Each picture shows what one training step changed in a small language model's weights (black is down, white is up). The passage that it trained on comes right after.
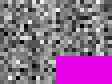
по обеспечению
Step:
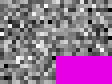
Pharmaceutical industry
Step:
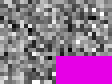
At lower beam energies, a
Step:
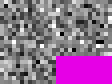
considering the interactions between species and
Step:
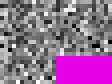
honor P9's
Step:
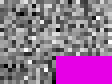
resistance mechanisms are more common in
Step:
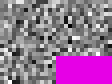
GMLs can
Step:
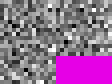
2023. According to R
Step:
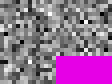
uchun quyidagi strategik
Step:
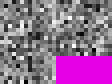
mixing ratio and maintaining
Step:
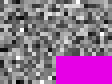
the injection energy and has
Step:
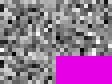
and Corner SC
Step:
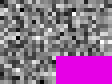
use the Lanczos
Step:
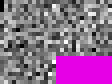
the no-memory
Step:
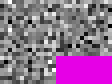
I Index to explore correlations
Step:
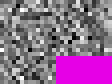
controlul Kadet
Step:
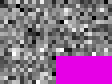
(Pianta &
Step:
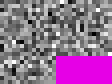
many other things in our
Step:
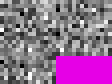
when a person has been working
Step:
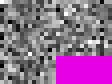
article as: Kanwar
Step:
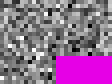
page for HR
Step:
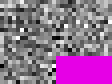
job rotation, and active
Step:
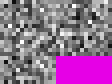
look forward to the future.
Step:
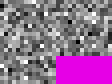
a correction, created by interactions
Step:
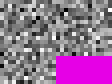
teeth pockets was
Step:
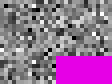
62\% intruder
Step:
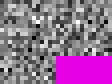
vector addition, and one
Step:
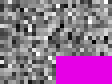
of its outburst on
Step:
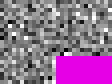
Society, - member
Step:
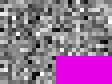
amplitude and phase calibration signals
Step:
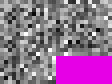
techniques comes from the need
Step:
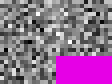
с Крымом,
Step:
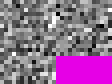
found between manual and automatic
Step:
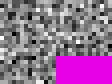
$\beta$ is the angle
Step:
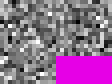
such as financial problems. The
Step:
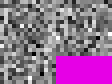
salientaram a necessidade
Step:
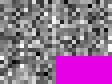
surveyed 25 areas covering
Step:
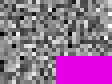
cho'ziq unli
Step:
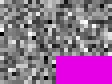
с текстом:
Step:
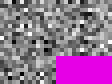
left edge are given by
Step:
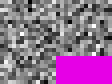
Не менее
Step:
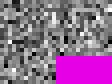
text for other parameters. Similar
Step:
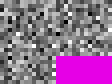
and shelter from wind
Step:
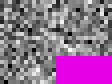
on a theoretical slope. All
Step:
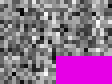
into human presence using data from
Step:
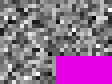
universales. Del
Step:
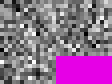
proportional to frequency.
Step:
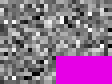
GraphPad Prism
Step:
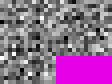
the support of European networks and
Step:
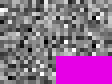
structured dialogues
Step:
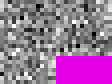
бу янглишиш
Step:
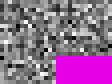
of the membrane,
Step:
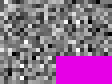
the Shimadzu
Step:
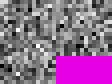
development. In the desired
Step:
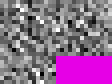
del Rinascimento
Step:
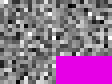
respondents' willingness to
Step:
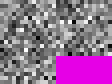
we can write the connection
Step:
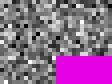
changes in the size of
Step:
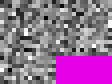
impauriti e di
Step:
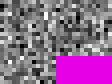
for the low level of private
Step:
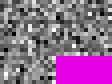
de gestión de
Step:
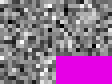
day by businesses.
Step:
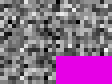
M. Lund, and
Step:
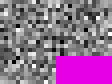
to enhance prospective
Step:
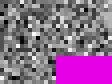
por tratarse de
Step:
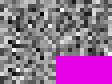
and activates them to think
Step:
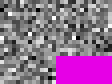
autarkia miatt az
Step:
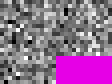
number of grid points. In
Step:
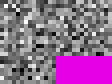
prav tam.
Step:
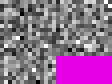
as effective communication, a proper
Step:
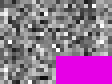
bacteria compared to
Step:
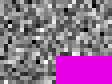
phases. The bottom panel
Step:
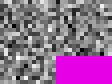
In this district are
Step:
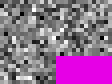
rassom tarafidan
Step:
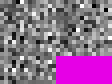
Drawing on oral
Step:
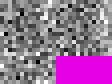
absorbed by overlying
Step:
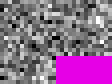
LIS thus supports the
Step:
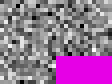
riset ADB ,
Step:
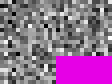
Qualitative data were
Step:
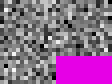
on the other hand, AI
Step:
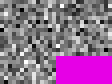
to level of production. It
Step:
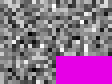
This serves as a
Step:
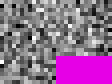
is also possible that human
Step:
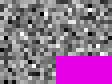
and an anomalous temperature scaling
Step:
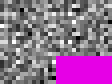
of quality medical care
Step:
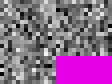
where the average population payoff
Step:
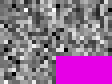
sifatida aks etadi.
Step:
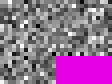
Research Fellows -
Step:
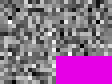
ovoz operatori sifatida
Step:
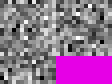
rate could be higher, provided
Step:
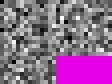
estudo métrico
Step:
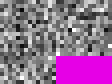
to the jet axis
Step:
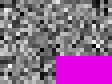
dyed water drop
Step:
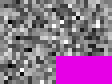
implica. El
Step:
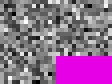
Indian pilgrims
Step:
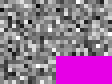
particles and atoms do have
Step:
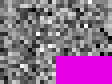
en las comunidades
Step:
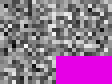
effects subject to, or
